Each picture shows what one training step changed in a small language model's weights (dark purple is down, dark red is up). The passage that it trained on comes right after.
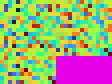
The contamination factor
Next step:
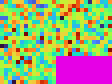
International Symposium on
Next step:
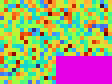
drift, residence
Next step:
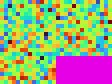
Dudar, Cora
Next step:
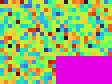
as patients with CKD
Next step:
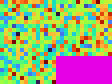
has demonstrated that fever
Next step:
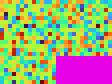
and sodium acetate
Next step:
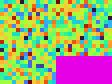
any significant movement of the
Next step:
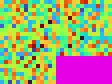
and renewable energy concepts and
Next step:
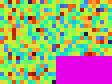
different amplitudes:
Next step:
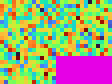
inflexion points were
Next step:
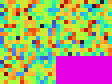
change has retrospectively
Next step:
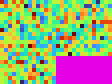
as the joint likelihood
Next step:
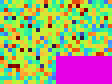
Center and several other
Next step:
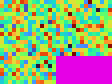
and with investigations to
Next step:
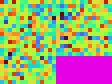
the issues like: quality of
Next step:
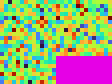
on doors and windows
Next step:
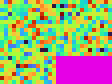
Winds Matter:
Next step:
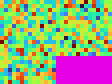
and Design of Flexure
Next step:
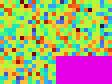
number of synonymous terms
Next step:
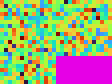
6. All Catalan
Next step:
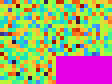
materials used for permanent implants
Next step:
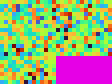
The values for C burger
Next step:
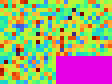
management (RDM)
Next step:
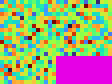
Patrick S
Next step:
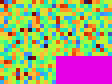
discuss their experience in dedicated interviews
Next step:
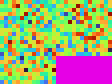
requiring immediate AI
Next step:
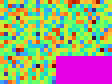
group (for a review,
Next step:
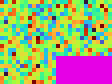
the specimen with different
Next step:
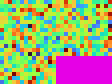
personhood thus resolves
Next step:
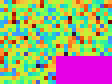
given volume, which is a
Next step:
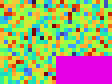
In this paper, we present
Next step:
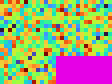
comprises the following objectives relevant
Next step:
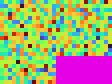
satisfies the following two
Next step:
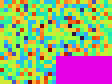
and attitude of the general
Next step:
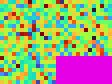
to treaties, a
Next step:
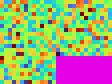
and securing the child outside
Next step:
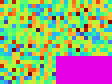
the data sources are obtained from
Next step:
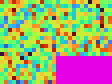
we have established the rational ratios
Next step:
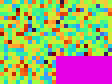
2022). He specifically used the
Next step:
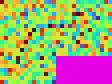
consumers' choices were
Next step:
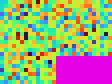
innovation labs and research infrastructure
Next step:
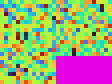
(lethal) and
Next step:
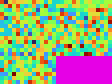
to process large amounts of
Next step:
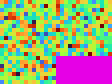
Yes Econosto
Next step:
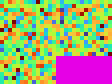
shape maternal employment in
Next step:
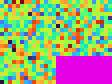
control strategies (on-off
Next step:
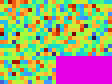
size, content, and
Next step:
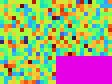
Most production systems handle safety
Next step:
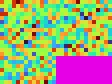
period of the study is
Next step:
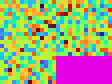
Open Science Cloud
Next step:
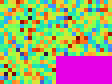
relationship between website quality, customer
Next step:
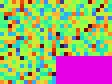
closest to the ideal
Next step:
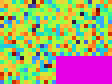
It has headquartered
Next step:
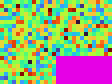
mW, where the
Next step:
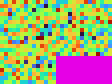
measures to address current and future
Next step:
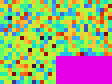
of animals. Goats are
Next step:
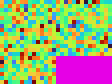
and entertainment value cause
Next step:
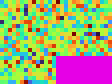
women are crucial to improve awareness
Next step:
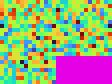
interleaved operation with
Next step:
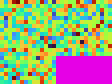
was obtained in writing after discussion
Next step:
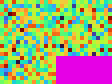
a whole organism level,
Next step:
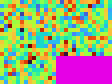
is required as the pure mode
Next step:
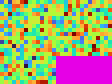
own dataset and the result showed
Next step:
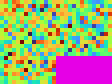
industrial pollution. While industrial
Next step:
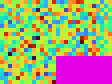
methodological assumptions. In experiment
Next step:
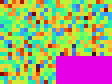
have the element of hope
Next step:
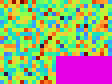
while in the other mixtures
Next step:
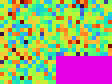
data integration and data-driven
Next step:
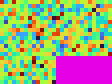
the group. In this
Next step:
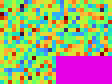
taking d/dx of
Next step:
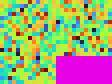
vine 1* where
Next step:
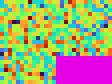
dynamically update ML
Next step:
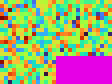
Experiment Powdered
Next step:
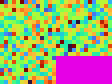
become available. Figure 42:
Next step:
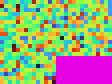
of labor, capital, and
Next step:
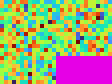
and strengthening local governance the
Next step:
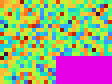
lighting. Using the
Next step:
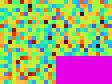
Tension 50 KV Energy
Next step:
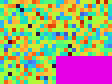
a score of 0 is assigned
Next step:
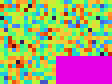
What did I really
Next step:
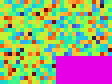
metres. Then you see
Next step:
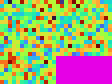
had history of contacts with
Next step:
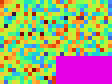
of Food Science & Technology,
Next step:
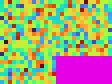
-factor of the
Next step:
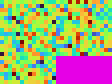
validate the developed models.
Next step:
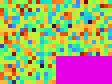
Mostly yes Rather
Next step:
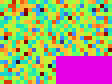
here to enter into a general
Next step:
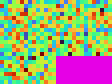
and through physical and chemical laboratory
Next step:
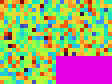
intake of good quality protein is
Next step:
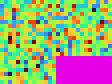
FMA, MAL
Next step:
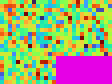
On the basis of average grain
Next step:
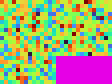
them to strive for their
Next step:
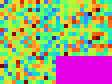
set of all agents which may
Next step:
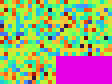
understood as a set of values
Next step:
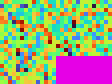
(I-V), power
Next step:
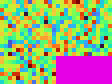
above the TVL of
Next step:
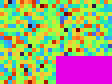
a desire for developing new
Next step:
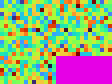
addressed in [13] to
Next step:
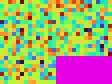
State Higher Educational
